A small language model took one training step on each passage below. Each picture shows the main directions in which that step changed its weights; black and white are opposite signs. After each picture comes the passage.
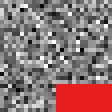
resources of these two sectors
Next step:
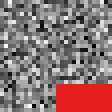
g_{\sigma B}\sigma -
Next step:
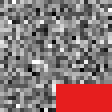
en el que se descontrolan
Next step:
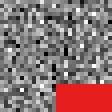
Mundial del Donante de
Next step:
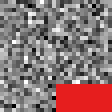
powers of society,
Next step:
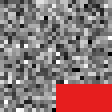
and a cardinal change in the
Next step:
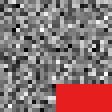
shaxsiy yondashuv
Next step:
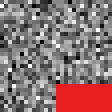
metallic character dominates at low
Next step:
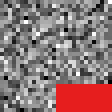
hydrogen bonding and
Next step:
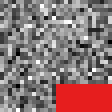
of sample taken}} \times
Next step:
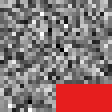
the fully open source
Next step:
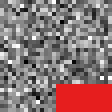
\caption{The 2-sublattice
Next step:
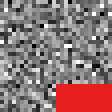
o bebê já
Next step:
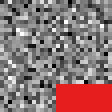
которыми можно
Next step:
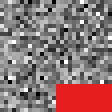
select 3 points ROA
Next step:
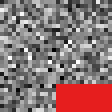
з модернізації
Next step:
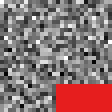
o'ziga xosligi
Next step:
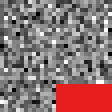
regions that have the same underlying
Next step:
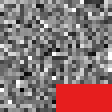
observed is called the sample and
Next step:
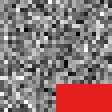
the reference energy. Strong
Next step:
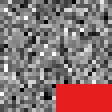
тому, через
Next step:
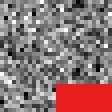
methodological aspects regarding
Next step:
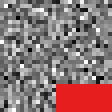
Tygavac foil
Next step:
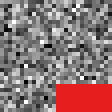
well established methods.
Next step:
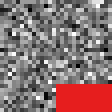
the plus (minus) sign
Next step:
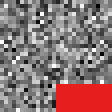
a invenção do gravador
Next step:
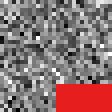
extract or calculate
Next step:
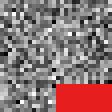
quedan pendientes de
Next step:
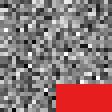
which is 10.87\% for the
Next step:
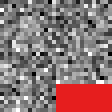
Species identification and
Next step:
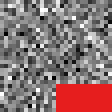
\hspace{5 mm}On
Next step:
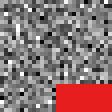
and delinquency among
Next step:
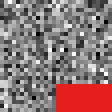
result, their speech
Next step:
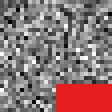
approach is just one of many
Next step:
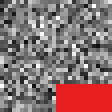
whenever there was origin
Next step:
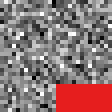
the histories with less
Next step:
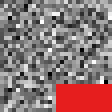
between nodes' features and
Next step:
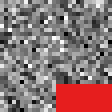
a sustainable funding
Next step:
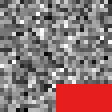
the \Wen\ channel.
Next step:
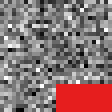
be high-risk are met.
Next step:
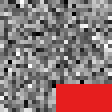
gt''$ $\rightarrow
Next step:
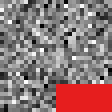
fresco de las plantas se
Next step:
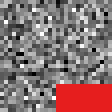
the tag's current state.
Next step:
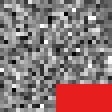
find that, to within computation
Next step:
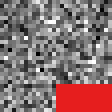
were above the average reported
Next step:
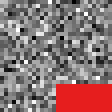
filter with a 5th-order
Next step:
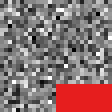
Semper to link material
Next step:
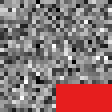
etadi. Shoir
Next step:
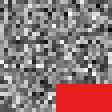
macroscopic plasma
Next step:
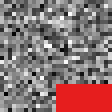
populations are at 0
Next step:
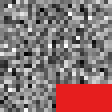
tuhmat qilish,
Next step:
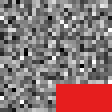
propulsion systems that
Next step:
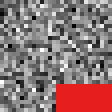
number of labors, the rate
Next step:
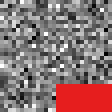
T. Fusco[1 2
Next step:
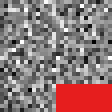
Gamma-Ray Burst
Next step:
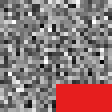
e^{j\omega t};
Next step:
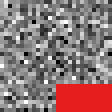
issue -> QNN
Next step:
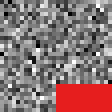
range of abandonment
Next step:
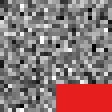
e finalização dos
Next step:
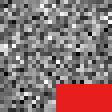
of the population around the
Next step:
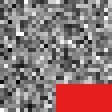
(1) with perturbed input
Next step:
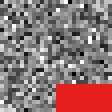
item descriptions.
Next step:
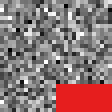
Martins* J. H.
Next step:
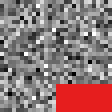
derivatives $$
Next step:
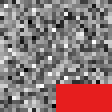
Prices: The average
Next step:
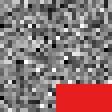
from physical or virtual
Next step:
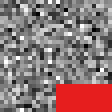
in graphical and textual
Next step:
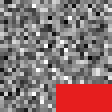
ensemble of NCs
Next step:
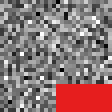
growth among women.
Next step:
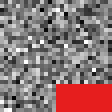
individual position of each
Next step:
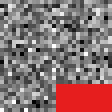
temelli etkileşim,
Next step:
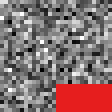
caminha sobre as
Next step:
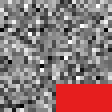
at the end of her day
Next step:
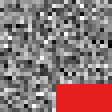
mazmuni bilan
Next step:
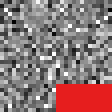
levels is 43% in the
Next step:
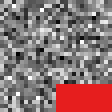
innovation in digital
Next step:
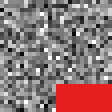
can be: - social life in
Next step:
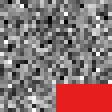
construction due to its abundance
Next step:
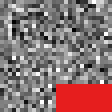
must be used. The result would
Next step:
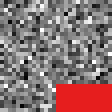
investigate the effect of
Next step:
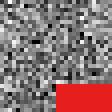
minimum operating temperature of our
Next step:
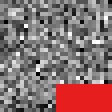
may have no globally
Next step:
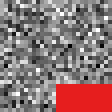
process with jumps. In:
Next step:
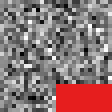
in accuracy, independence
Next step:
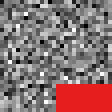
uchun chet ellarda
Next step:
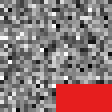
-continuous. Since
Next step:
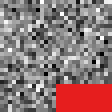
and fixed $R_0 =
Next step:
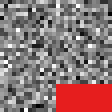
bir yosh milliy
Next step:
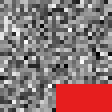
stem is not visible, the system
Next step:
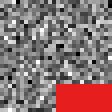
with its own natural
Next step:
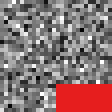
a positive trend on the
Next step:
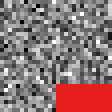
na različitim
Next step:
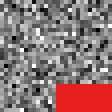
and Krishnacharya
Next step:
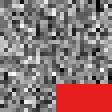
m$ pixels, and a
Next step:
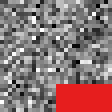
indicate that negative or
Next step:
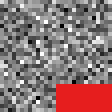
с другом. Они
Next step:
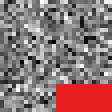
$$ { Insert here
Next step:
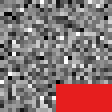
jets. The results for charm
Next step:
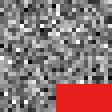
challenge for MARL,
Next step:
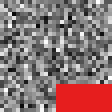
Chou, Carbon
